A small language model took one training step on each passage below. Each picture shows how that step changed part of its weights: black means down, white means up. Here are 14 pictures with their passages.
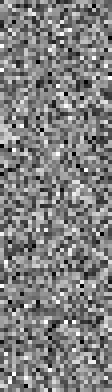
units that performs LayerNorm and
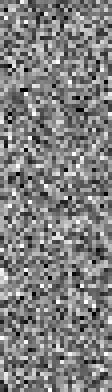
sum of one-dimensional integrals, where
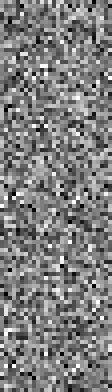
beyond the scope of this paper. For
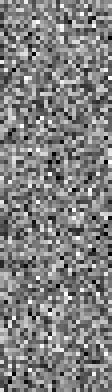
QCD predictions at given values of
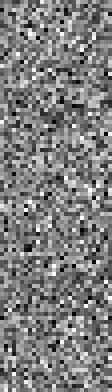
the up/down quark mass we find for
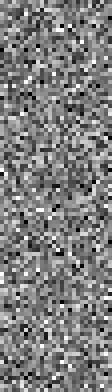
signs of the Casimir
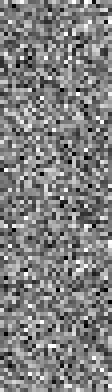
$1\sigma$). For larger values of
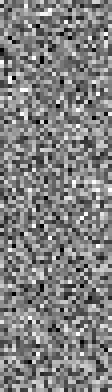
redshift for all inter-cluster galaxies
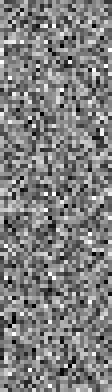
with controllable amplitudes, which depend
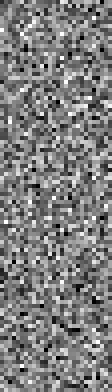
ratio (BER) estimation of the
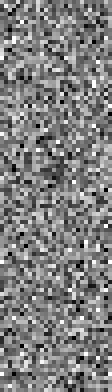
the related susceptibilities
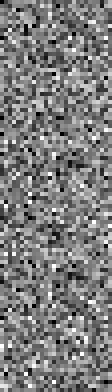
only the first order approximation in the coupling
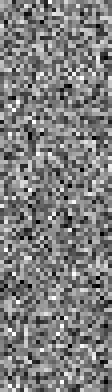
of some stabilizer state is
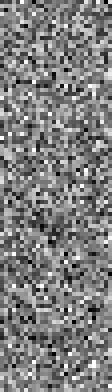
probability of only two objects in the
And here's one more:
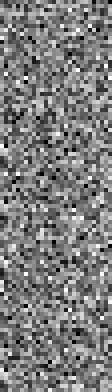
point, we have extracted the modeling process
